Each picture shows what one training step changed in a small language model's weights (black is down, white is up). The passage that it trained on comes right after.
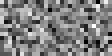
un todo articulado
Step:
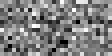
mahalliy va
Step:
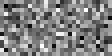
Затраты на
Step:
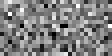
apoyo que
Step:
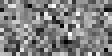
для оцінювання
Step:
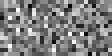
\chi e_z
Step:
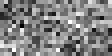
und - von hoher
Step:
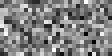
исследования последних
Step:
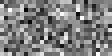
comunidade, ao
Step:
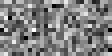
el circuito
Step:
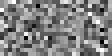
технологиялари. –
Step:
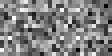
yo'l bilan
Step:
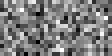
de hombre* in
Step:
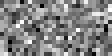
umid qilishadi.
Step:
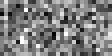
y propuesto cambios
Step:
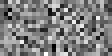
oder TIB)
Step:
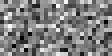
not suitable for
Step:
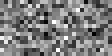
ta'lim jarayonida
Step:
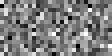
την αντίσταση των
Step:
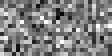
ham, N. ham
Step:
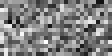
boshqa olimlarning
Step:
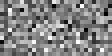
at the end of the
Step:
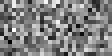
fueron recolectados
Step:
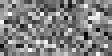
La comodidad de
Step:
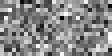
disciplinas en las que
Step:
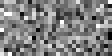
crítica, não num
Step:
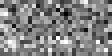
first, the business
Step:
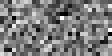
negativo en el cambio
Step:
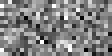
yang dimiliki;
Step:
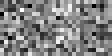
yopiq shaxs
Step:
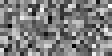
y Derechos
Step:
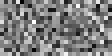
diferenças entre o
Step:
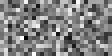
comments. In the
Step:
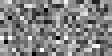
el programa de radio
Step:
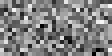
descriptivo: -
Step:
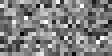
zarba usullariga xos
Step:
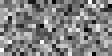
Universitet rektori
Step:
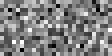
vista como protetora
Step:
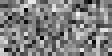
под посевы
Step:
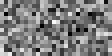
turlarining tasviriy
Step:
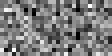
necha darslarning
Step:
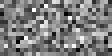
of students studying at
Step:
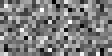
компетенции и
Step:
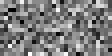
hoe zij dat
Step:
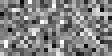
ortishi va yangi
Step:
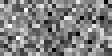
xulqli shaxs
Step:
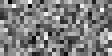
kelishi kerak:
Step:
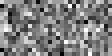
uma abordagem
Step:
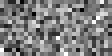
des données.
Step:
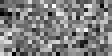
Buch, in dem
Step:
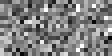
Mulla Bozor
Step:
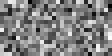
dado que es la
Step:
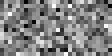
xarakterini baholash
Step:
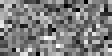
Valley S x
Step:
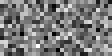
que a sociedade se
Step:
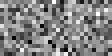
hacerse el
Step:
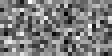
part and a form of
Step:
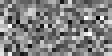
DE RISCO E
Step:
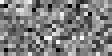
qilishning texnik
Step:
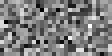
с позиций
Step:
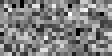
voltada à
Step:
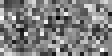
classe inversée
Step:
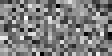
pacientes que cumplieron
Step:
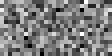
в значительной
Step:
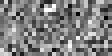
reflections on
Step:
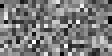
ikki tomonga ega
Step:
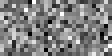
بناءً على
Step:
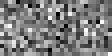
assurée, y
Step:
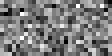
flere steder i
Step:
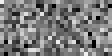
унети у
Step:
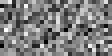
for STEM education:
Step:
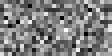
moderna, indicando
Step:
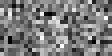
de conformación del
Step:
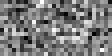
etish, texnologik
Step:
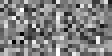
using the concept of
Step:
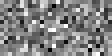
satu bentuk
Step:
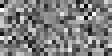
Tarixga ham
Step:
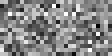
dans le train,
